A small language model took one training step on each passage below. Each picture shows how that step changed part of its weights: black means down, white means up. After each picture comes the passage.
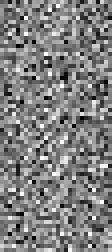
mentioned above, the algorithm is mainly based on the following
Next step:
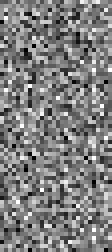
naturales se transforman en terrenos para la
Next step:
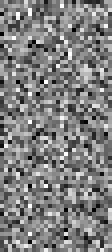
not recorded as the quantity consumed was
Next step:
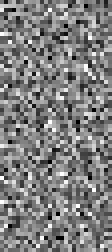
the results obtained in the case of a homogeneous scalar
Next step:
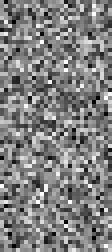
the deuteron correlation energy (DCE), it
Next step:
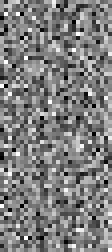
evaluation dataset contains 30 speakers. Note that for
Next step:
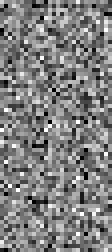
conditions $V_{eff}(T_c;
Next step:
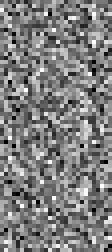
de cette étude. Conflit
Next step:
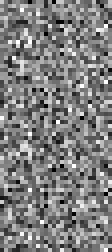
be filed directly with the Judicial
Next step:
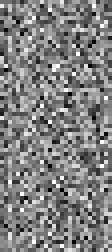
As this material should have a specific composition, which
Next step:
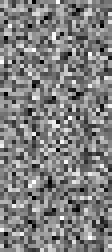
kasbiy rivojlanishida bir necha asosiy
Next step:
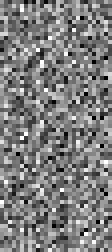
static exercises. Dynamic strength in our study
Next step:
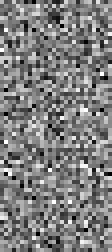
Galicia (Spain) Cross
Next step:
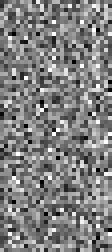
--- FIG. 1 (color online)
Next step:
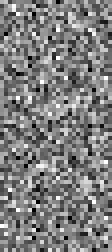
were currently breastfeeding their child).
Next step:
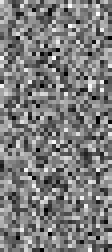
wish to thank Dr. K.
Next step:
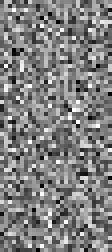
metric gains, as IPW does on
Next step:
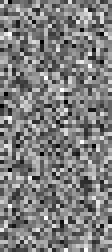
the result of our analysis will be that the
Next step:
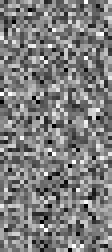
no mortality was observed. We observed a
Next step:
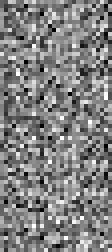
Наргиза Эсанбоевна,
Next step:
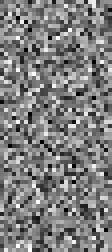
bins. The susy parameters have been varied
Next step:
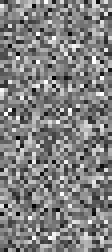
reprimirlas, las chicas a
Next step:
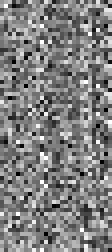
Magadha', *JRAS*
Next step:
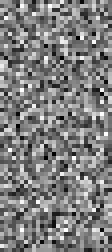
of social and economic affairs. Second,
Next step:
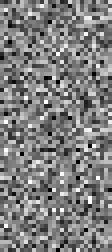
\end{equation} In $D=4$
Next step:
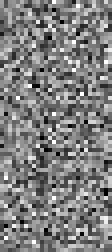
i.e Mhow and Rau.
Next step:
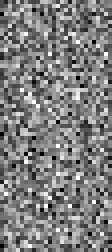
on organizational performance as some organizations are yet to
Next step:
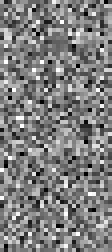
stops bursting. The associated occupation
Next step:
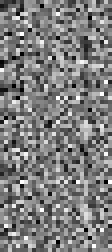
Aufgabe fertig zu lösen?
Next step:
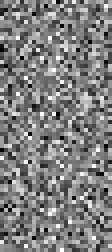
susceptibilities are comparable for different
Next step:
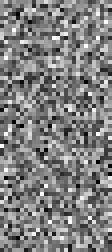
them with the NLOM microscope to
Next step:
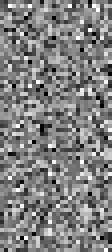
analyzed using MestReNova 2D software.
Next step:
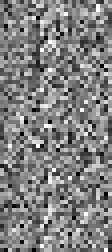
sustainable harvest everywhere for livelihoods
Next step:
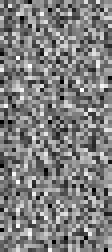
supervisory bodies should be aimed not only at
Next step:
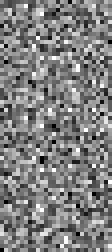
Бобурнома. – Т.:
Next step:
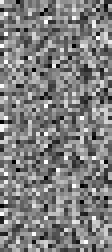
клинических дискуссий
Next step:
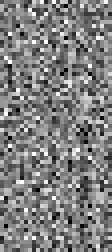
a different nature of the curves of the weight loss of
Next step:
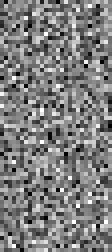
significant relationship between persuasive Mapping and
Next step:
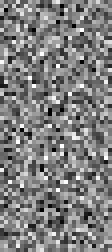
be equivalent if they differ only by order of
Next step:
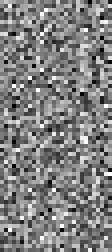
T Tauri pre-Main Sequence
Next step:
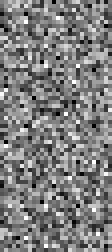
platforms, and diaspora collaborations must be
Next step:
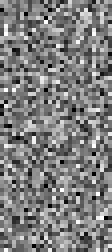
aspects. \newblock {\em Monthly weather
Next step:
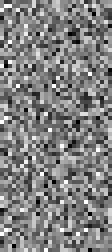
host organism's health is improved by this technique.
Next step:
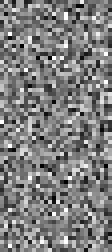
33 1 List of outputs produced by the
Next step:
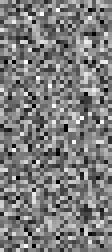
van de Instructiewet 1841,
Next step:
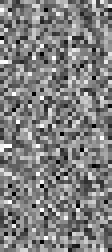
O}$. The limit is defined in such a way to
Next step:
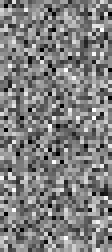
Меркулова І.Ф.,
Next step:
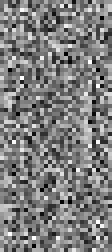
*B. Am. Meteorol.
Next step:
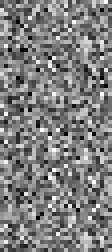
of noncommutative field theory in which the
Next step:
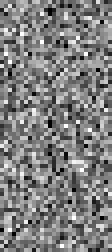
of clay/silica mix ration presented
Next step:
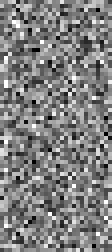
backgr.\ irradiation & & \\
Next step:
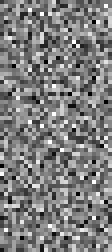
from the corresponding authors. The data are not publicly
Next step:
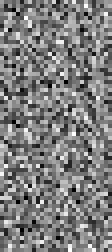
the ground state, at the opposite to what predicted
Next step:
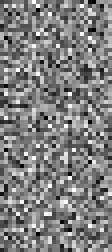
number of ones initially decreases quickly for
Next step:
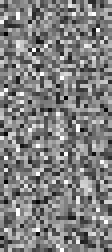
Also, the Hojman conserved quantity
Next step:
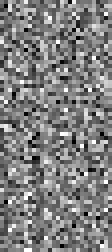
paylaşma/sergileme için
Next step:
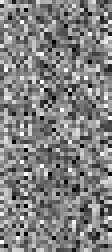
III. RESEARCH METHOD
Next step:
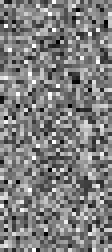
Day Care worker who have spent
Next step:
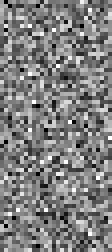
capacity, which makes them sensitive to heat, pH
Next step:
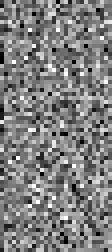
teams**”, which were multidisciplinary
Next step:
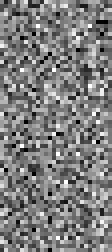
zahtevami turizma.
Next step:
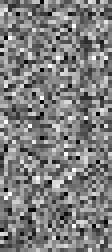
Tarih, Coğrafya,
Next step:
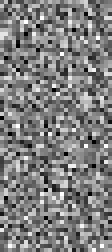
one must track the normalization with additional
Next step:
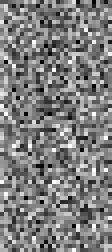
Li, L. Gao, B.
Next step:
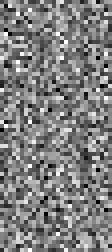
roughness, measured with an atomic force
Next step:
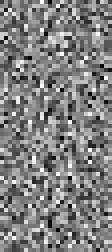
renormalized energy level of orbital $\alpha$. This
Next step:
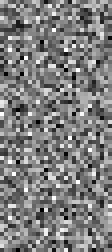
in accordance with the in our patients who were
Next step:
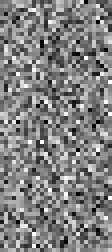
passados em peneira de 2 mm; e
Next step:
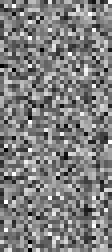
olganda o‘xshatish bu
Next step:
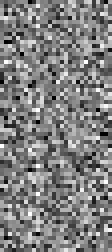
\cite{BECtomoent} has
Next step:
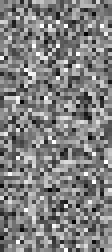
amplitudes for each such value. The error bar on
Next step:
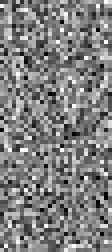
pool with non-AP radiographs
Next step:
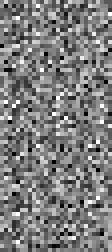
Carlo Ponti le ofrece la
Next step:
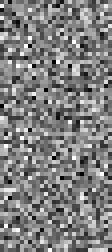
the weather conditions are favorable, the open system
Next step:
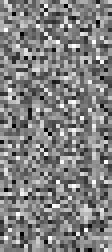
que ampara a metodologia desta pesquisa.
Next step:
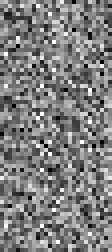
following two Theorems imply that the statistics of
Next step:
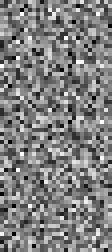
the native speakers from informal settings
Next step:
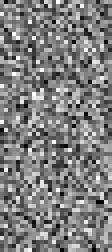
similarity spectacles are applied to the
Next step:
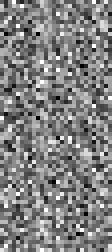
bo'yicha taklif va mulohazalar
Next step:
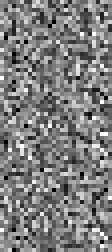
de la sociedad local, a fin de
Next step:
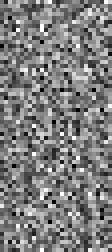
this record. A single browser capture produces
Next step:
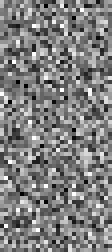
were dried, powdered mechanically and the
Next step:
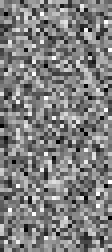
self-report surveys. In this
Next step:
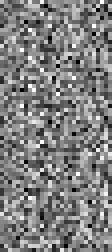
гендерные представления и
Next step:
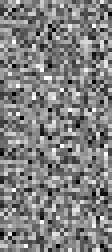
Глобальні тенденції
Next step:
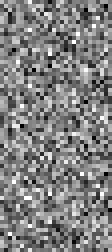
продаж и маркетинговой
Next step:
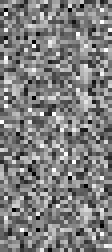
oxidation exhibited smaller forward and reverse
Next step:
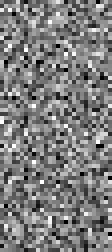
kitobini o'rganish bo'yicha
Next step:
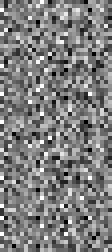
the power law behavior of critical correlation functions at short
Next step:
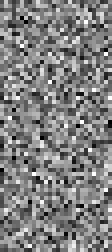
of $0.0$ for the image-based
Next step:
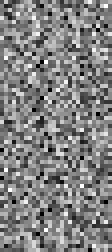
translational symmetry due to the presence of the Fermi
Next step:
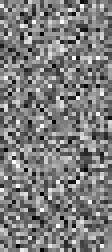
di Fisica Nucleare, \\
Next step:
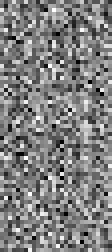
contrary to the electromagnetic gauge field
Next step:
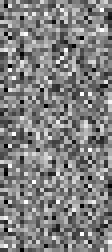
between quality culture and green organizational identity in
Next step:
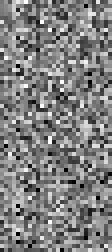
Styxhexenhammer666 &
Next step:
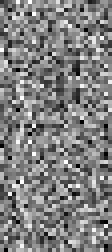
natural, inscrito en ser biológico y
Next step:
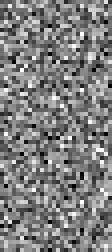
da instituição como forma de simplificação,
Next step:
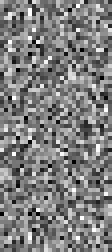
removed from the park was directed straight to
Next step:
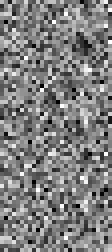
qilishi aniqlandi. 4-§.
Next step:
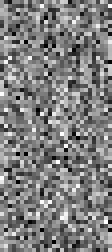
RIS. This property, not previously considered in the
